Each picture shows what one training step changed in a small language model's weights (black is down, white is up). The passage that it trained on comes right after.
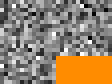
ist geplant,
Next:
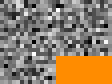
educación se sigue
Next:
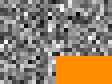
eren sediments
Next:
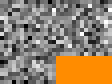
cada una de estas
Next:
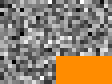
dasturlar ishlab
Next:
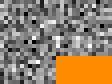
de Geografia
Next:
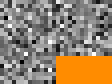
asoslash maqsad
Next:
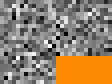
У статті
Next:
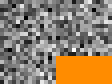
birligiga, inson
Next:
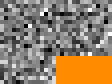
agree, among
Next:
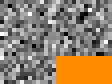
ambiental, com
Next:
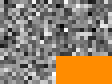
mumkin. Biz
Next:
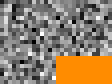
em consideração as
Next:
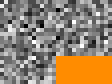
e por fomentar
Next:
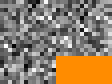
básicas de los
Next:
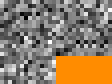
de ser, pensar
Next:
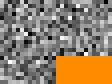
Ni, Cr.
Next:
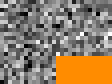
in the development
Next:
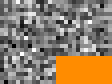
amudaryo toli
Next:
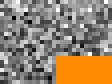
como agente clave
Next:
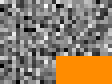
por la Facultad
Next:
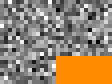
- Contratar a
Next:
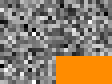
prohibida la
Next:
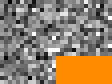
30 d. Cada
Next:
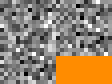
para contar sobre a
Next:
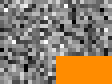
el tramo de
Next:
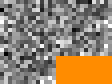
da obesidade e no
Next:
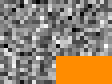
da época,
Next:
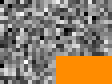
für alle.
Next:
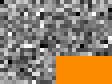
все чаще
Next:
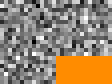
do conflito entre um
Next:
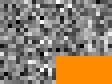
beradigan va
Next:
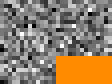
los Tejidos
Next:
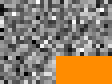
rivojlanadi. Estetik
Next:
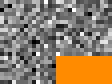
parties: Their
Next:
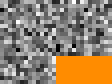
su dominio sobre
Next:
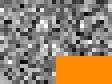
bilan uzviy
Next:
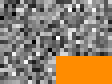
crop. The
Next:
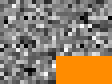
економіки не
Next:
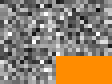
los participantes con el
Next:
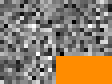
58 кишини
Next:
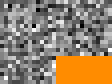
cre - - tos
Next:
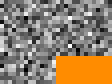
de Lacerda
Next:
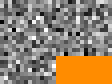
- En segundo
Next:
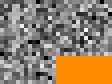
terceiros. O
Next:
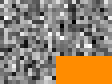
Raman não é
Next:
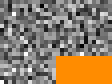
On the left,
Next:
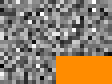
zu reagieren,
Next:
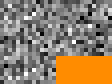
грунтом на
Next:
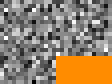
en hoe deze
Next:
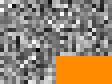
e administração
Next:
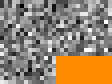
de corroborar
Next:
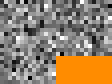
Rukun Iman.
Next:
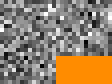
penal este un proces
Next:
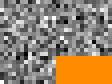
va tanqidiy
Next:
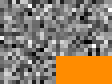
право бути
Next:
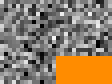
населения, о
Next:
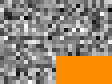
do complexo do
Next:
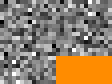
также новые
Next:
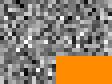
search for new
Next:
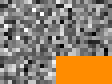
de cadena
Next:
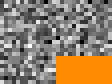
publicitaria de
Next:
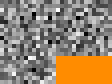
ekan, besh
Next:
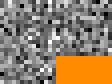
kinota'lim va
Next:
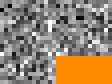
se muestran en
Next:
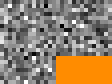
и изучаются
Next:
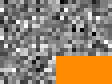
qulay ruhiy
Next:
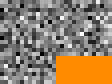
cultural em uma
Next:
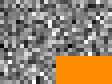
até uma relação de
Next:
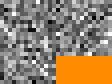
assiste à la
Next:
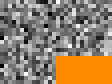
a falta de
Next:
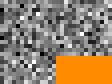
cultural y ha
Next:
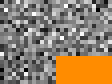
va xotira
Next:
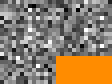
ishlarida shu
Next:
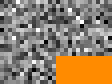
infrastructure in
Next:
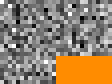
semacam ini
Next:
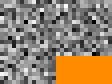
of the study is
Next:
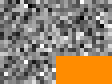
Mais uma vez,
